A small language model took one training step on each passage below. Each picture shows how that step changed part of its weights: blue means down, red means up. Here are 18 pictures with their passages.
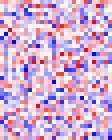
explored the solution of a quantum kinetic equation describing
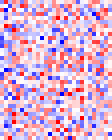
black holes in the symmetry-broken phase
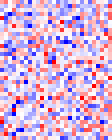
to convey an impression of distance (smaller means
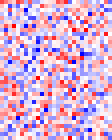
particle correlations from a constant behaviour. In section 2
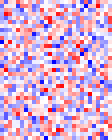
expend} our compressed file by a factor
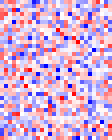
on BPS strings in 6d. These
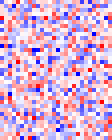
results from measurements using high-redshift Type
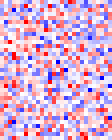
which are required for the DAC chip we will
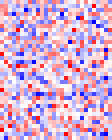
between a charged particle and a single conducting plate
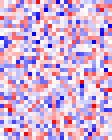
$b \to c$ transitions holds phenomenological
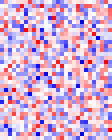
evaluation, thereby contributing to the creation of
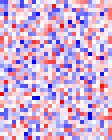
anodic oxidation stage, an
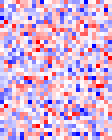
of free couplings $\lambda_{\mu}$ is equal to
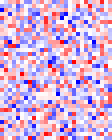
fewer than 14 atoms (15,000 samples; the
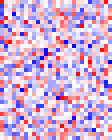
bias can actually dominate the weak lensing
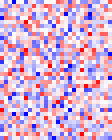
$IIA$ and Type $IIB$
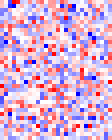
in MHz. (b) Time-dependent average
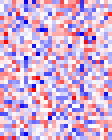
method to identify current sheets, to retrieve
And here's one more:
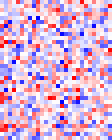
of $u_L$. c) The finite size
